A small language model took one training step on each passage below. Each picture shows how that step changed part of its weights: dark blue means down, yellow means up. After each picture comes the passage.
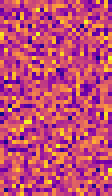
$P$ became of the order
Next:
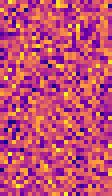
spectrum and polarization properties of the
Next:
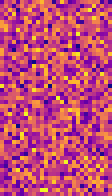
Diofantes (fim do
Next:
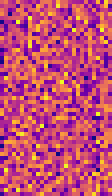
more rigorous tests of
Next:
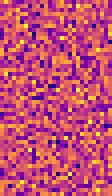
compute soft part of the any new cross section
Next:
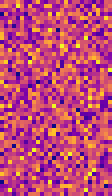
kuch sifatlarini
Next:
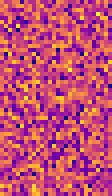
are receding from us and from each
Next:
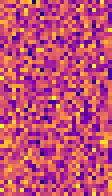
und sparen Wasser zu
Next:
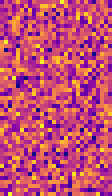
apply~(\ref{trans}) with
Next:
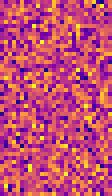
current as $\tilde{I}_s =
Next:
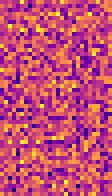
Waerden's Theorem on
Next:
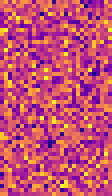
GN Deep Ritz
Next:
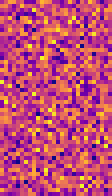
local %information to edges, such as
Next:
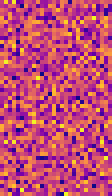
Ishenko, N;
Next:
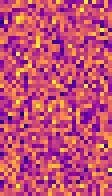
in single row and no two
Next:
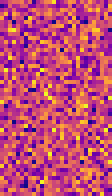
asymptotically optimal for various geometric problems both
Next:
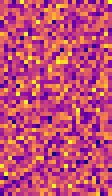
model asset degradation.
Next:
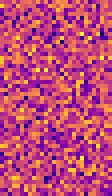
masallardan ko‘zlangan
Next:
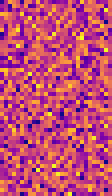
that in the following all quantum mechanical
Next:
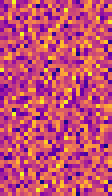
quedaría, por tanto,
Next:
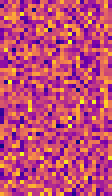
was a 15-cm thick
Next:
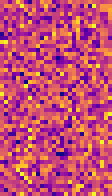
support but without any additional explanatory
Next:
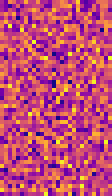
is proportional to the ratio
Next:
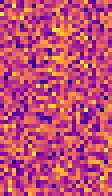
especially, in favor of the
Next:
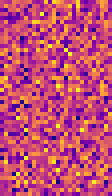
zal het “dark
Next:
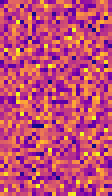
\end{equation} where the summation
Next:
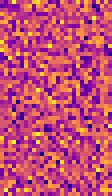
and 2.7s for HF,
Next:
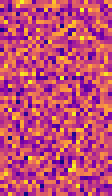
is well-known that
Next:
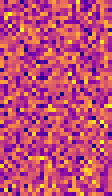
زمن التطور
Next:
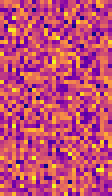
plotted as a solid line in
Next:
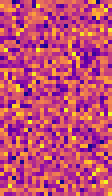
the estimate $H_{k}(x,
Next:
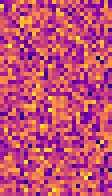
distinto a aquel que
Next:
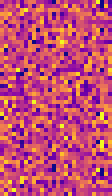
the composite plate for
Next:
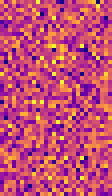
pulsations have an effect on the
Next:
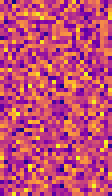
meV at our lowest electron
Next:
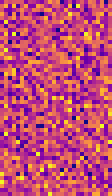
Russian Academy of
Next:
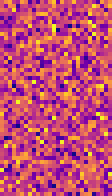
starting words consistently. This study
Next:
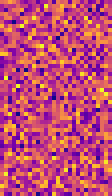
Dalga Boyu
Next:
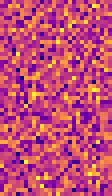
chog'ida amalga
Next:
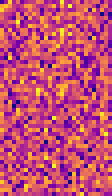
resources and services. This
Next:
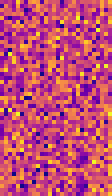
force between grid particles (left
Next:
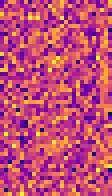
duration between $t$ and
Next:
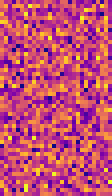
is consistent with ZFC.
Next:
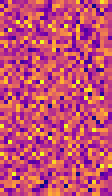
и питательную
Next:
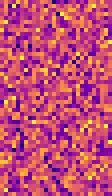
anomaly, where one is
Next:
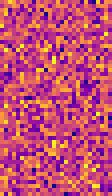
deleted perfectly against
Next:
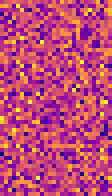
holatlarda ham standart
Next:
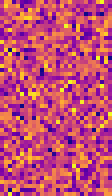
$C_{i}$. Each minpath
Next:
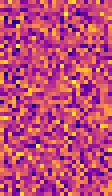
Suv shimuvchanligi %
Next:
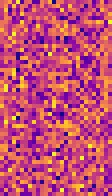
Trustworthy Information in
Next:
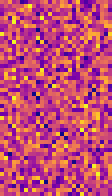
em função da baixa produção
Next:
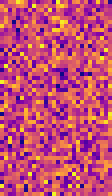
incident angle of the muon
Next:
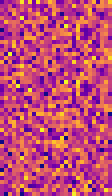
of disappearance of
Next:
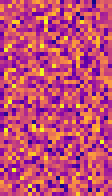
mediana de 13 puntos.
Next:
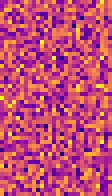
os profissionais [3]. Com
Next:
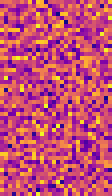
(z. B. Winko
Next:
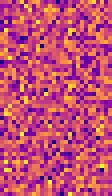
Lorentz prolongation of
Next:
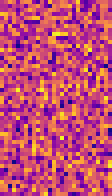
The experiment is run on the
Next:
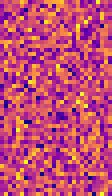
using a physical property measurement system
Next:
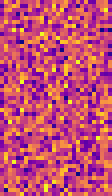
est désormais clair
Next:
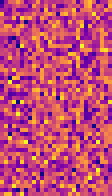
$x$ and $t$. Then the
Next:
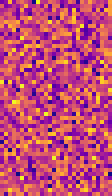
archive for historical data on
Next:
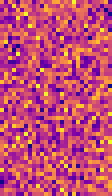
objective and coupled to a
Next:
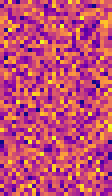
сколько вообще
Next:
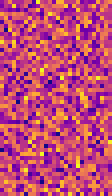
observed that the decay is not
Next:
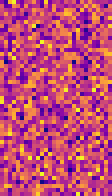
random coefficients, as described in Section
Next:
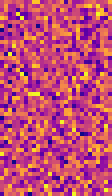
of discrete Landau levels
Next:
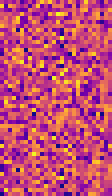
expose the reality of the land
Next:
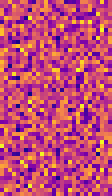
el crecimiento progresivo
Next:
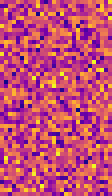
Since the friction parameter $\zeta >
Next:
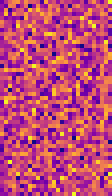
optimized by first-order gradient
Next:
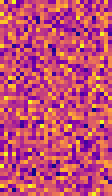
together. The thought experiment
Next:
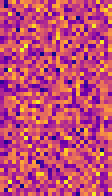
photogalvanic effect%
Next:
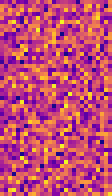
adequado de materiais
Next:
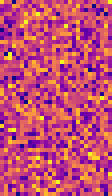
of UV photons influences the
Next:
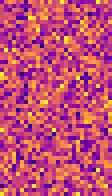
That means besides the
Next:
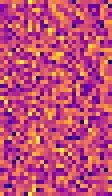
both time-varying and constant.
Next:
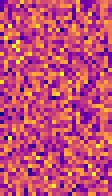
of merging binary black
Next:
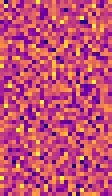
fully characterise the spatial and
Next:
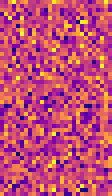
ventricular systolic
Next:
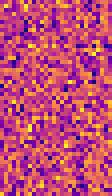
spaces of parabolic triples.
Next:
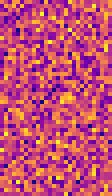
Relevant}). \bd
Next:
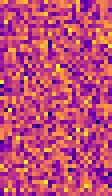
of a general result of Mazzeo
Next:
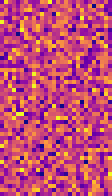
the variation of the average kinetic
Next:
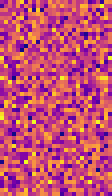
de la finance éthique.
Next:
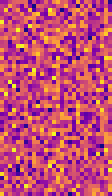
sportive ? Est-ce
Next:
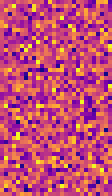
\FOR{$k \gets 1
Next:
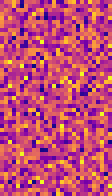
connected, locally connected, locally compact separable
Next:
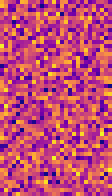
iqtisodiy nazariya,
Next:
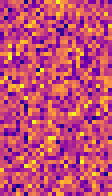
admissible probability states, but it does
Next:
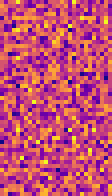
Voltage Stability of the
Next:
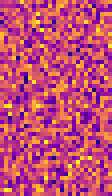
in black hole evaporation,
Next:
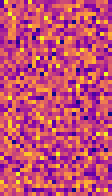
\lim_{T\rightarrow \infty
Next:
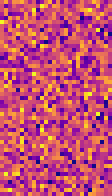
the hysteresis region for different
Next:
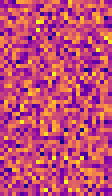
Giulio Carraro
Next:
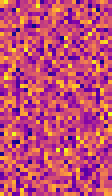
Tabla 12. El alcalde
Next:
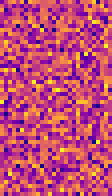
we may expresses the component of the
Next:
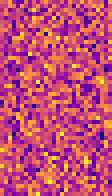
Poussin quantitative
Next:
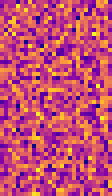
There is significant discrepancy between the
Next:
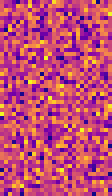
temperatures since the further doping of
